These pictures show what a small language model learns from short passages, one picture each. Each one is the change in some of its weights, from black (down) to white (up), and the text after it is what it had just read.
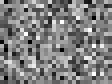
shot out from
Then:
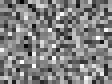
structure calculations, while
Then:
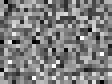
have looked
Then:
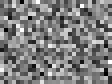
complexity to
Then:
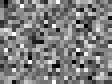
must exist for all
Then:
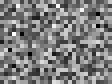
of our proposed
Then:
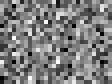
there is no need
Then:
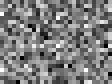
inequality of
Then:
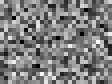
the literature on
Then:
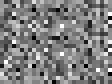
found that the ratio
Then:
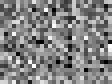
b is the impact
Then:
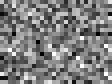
to another electron,
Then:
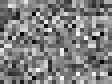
$c$ or
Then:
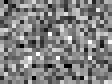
have recovered
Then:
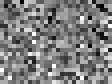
correlates with
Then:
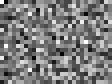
and overly
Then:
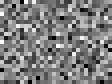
well below the critical
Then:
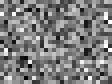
explained by the
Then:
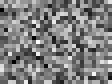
a fidelity
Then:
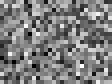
other words,
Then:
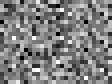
protection scheme has
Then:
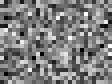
and electrically
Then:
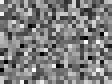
in the previous section
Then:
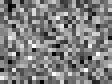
physical scenario of interest
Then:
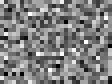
between the target variable
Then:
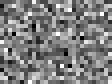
tension in the
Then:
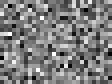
limit. The bulk
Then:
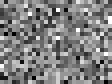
with a linear
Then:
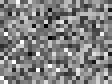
lower than the value
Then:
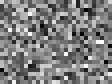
to the band structure
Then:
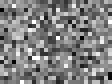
a TeV
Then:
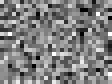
of the environment.
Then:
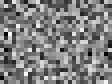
effective strain
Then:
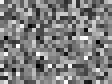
in the new
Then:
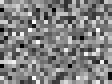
as a Function
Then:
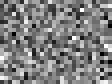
declination direction
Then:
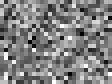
near the origin,
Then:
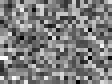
give positive contributions to
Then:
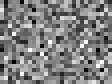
vectors lie in
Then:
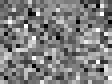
\\ \nonumber
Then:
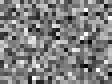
of the transit
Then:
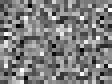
QCD (left
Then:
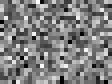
perturbation analysis is
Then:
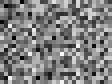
scales is controlled
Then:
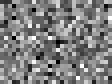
is assumed that all
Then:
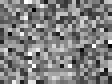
surface order in a
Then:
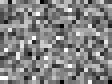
individual objects allows us
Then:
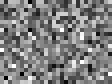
for fuel
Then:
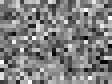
the game is
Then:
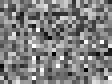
case of a highly
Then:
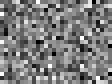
continuum spectrum
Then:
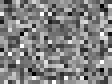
fit values of
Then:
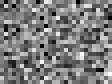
| \cdot
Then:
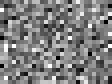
station are not available
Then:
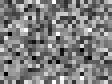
voltage state while
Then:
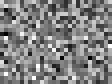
the gauge symmetry
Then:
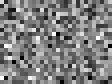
overlap communication and
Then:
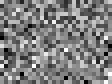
by some angle
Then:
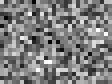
and Zahn
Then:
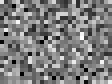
because our best fit
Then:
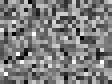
for violating
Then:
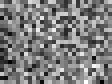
Finally, the
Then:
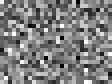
in an earlier
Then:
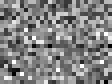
the WKB
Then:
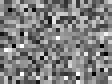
shapes observed
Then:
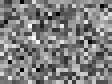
does not require that
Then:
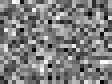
sparsity of
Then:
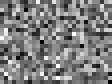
agreement by computing
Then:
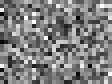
fresh burst
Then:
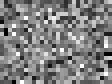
additional VLA
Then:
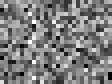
a bright,
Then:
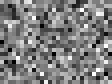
6); values with
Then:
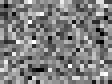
1$, it would
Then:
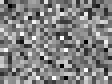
significant role,
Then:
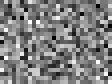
right viewpoint images
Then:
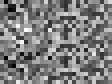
detailed results for the
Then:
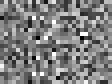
Inspired by
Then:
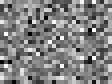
age. The
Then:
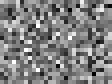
the deaths
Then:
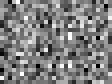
was generated in with
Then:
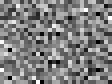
of the generalization
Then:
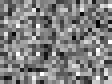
evaluating confidence
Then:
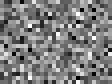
does not just apply
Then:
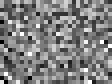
uncertainty in systematic
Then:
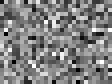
We should remark
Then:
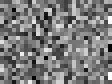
is a result of
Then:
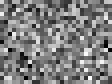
explained in
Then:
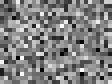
match the highest
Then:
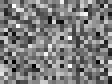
power law to the
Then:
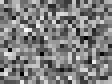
the appropriate choice
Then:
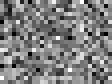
sections for the
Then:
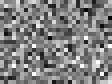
the momentum of the
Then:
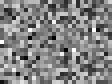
the single-point
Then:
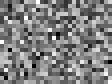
regularization core
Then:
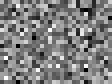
of the central peak
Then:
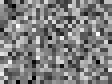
small and large
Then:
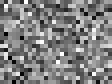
(or now more
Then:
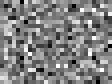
stationarity of
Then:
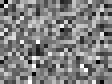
{\rm km
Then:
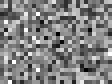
Conference on
